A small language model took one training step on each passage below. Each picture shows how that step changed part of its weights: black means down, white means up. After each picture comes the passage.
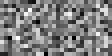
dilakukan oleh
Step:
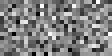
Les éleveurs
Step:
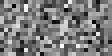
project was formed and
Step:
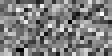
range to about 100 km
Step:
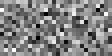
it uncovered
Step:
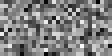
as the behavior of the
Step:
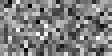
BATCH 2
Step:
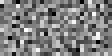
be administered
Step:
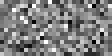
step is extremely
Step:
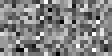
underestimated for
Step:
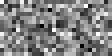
the choice of using
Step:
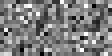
capacity to review and
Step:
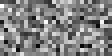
the fact that after
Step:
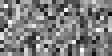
of associated music
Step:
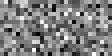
va nafaqat
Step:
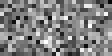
foi pioneiro ao
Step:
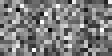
the real value of their
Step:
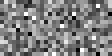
by E point becomes
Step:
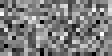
Science & Tech.
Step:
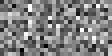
and EC (ds
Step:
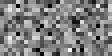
understanding by promoting
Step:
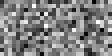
instructions on the
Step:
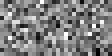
in the literature. This
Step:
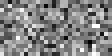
humanitarian centers
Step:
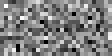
burocráticas e
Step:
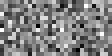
that under ordinary experimental
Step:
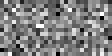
visitors in
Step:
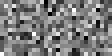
facilitate reflection,
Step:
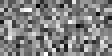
P^1 case.
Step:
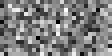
думці та
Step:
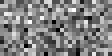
is moving towards an
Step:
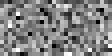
administrative staff.
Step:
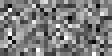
vai se desenvolvendo
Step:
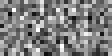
relative debugging
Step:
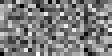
nations in the
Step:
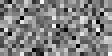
averaged FOD
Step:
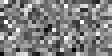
to the soft material
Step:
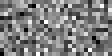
in a student:
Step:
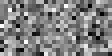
CONCLUSION It
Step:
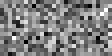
justificarían la
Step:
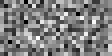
rhyme is
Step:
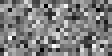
of oscillations
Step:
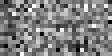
supported via UK Research
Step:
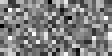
wojska —
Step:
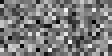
THE SEARCH
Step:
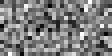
employee safety and
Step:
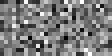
breast cancer
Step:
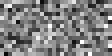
des agriculteurs qui
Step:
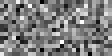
de conflitos no qual
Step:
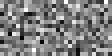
is only compliant
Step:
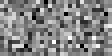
metr masofada
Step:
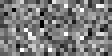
solvent activation of
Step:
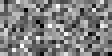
of modelling crack
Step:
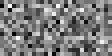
first, efficiently
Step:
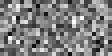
a natural disaster
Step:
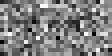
through diffusion over
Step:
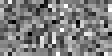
período em que se
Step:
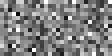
e a coordenação
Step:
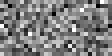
a ocorrência de
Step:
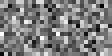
значимой является
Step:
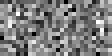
educators on collaborative
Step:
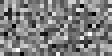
edilir. Bu
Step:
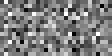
output image but fails
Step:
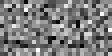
were created and analyzed in
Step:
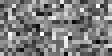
amalda foydalanish uchun
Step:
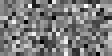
educational administration to
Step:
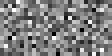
in achieving a more
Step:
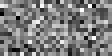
voltage transformation is
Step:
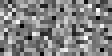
в горле.
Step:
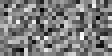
hyper parameters and even random
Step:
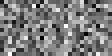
molecule is now
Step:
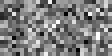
Program Studi DIII
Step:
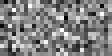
another binomial
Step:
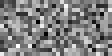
на душу
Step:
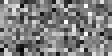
indicates significant changes in the
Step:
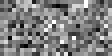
las actividades ponderadas
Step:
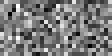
hits, the information
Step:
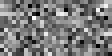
that nurses experience
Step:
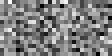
та обстеження
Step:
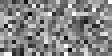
are at fine spatial
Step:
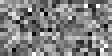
/ Epoxy
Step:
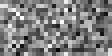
V such that $x
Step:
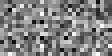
fall asleep
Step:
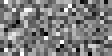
de docentes el uso de
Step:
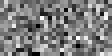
rehabilitation provides
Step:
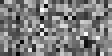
2 hours. Once
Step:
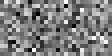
sucesso a tratamento com
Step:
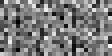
неча минг
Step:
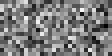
appearance of a
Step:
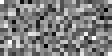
infant 35 or more
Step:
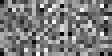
in hot water,
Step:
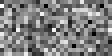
the exploratory nature of
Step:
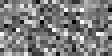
the activated carbon
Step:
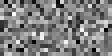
gains is highly
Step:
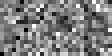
the two photos in
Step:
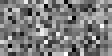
healthy crops or good
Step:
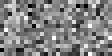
uchun yuqoridagi
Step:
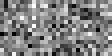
da flora,
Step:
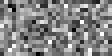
to the participatory
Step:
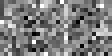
that fields include
